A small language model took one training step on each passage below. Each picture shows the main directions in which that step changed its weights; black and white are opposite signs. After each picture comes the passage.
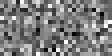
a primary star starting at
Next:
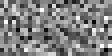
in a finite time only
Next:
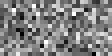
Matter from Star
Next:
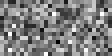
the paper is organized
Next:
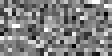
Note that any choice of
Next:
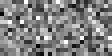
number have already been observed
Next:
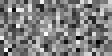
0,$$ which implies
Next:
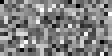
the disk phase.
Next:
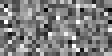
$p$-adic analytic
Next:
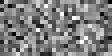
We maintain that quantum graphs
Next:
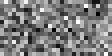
are quite relevant configurations as
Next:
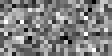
less than or equal to
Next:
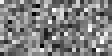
Walsh transform under
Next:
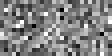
However, the MOS
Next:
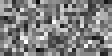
\prec \cdots
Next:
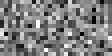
and by the Foundation for
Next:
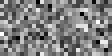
bodies of the
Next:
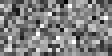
of $\mu$ by
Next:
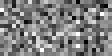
Logistic &
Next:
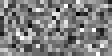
is part of a project
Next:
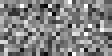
the total rotation of each
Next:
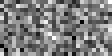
that $p$ has
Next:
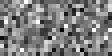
from context. The following
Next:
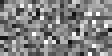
Level II POD
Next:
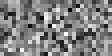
Hamilton-Jacobi equations
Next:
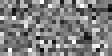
a non-maximal
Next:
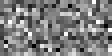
By appropriate substitutions
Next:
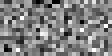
as well as all other
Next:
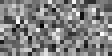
order was found to exhibit
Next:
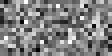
equidistribution of
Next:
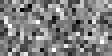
manner. We show later
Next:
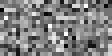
{} {\emph {\bibinfo
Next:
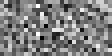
subgroups in $M$.
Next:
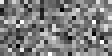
spectra were classified according
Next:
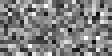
practical reconfigurable
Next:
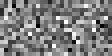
{\it Proceedings
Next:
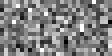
\quad \quad
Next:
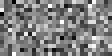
we obtain % %
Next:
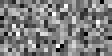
the spherically symmetric
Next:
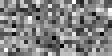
a background metric, whose
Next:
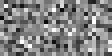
$l$ even and
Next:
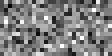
period, so we have
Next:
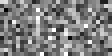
lower and upper solutions for
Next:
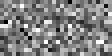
the return rate to
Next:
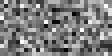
$U_*$ uniformly
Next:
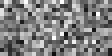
parameter ($\k\in
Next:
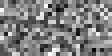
coupling the transport of linear
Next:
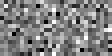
$g$ is a
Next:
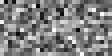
convolution $\otimes$
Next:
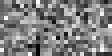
very close, and
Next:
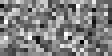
of numerical integration, we
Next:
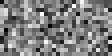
partial isometry operators
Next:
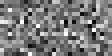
thus identified with two
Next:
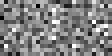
$C_\alpha =
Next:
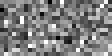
will be shown in the
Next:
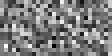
the CSP for
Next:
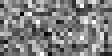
on a perturbative expansion of
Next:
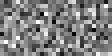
forests of order
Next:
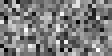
Co, Rh,
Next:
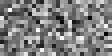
strip (see Figure
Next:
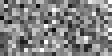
$h$ as the
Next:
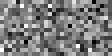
the Blaschke
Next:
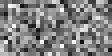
Completion, reduction
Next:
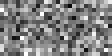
assumption that $\range
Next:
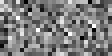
without needing to be
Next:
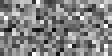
clear, as found by
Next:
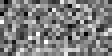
The $\rho\to
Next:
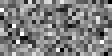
This novel method provides new
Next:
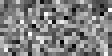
orders show that it is
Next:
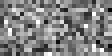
with more neighbors to
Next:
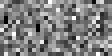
increase compared to that of
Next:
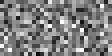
has been indicated that there
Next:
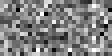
relatively smaller and the
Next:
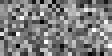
almost the same as that
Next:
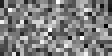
then the maximum value for
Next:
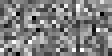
planar graph admits a
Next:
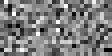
When $\varrho
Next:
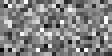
only recently. The existence
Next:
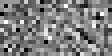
atoms were inserted using
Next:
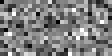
Assume for all compact subsets
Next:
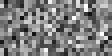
Similar to the proof
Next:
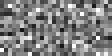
surfaces in an almost complex
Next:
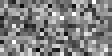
the question, is there
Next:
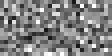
in a time interval
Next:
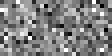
massive gravity model has been
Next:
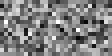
of assignment to a
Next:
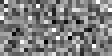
$T$ further
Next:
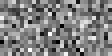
the text). The vertical
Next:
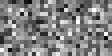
aggregates the
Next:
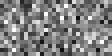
different trends can be
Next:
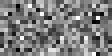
DPP verification is
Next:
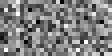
bandwidth $kr$.
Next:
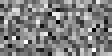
of the first four
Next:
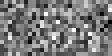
et le nombre
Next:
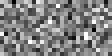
is solvable if
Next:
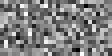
}} }} \smallskip
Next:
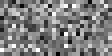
the confined dynamics
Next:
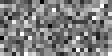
the absorbance spectra
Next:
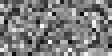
of the Daya
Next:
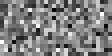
rather than relying
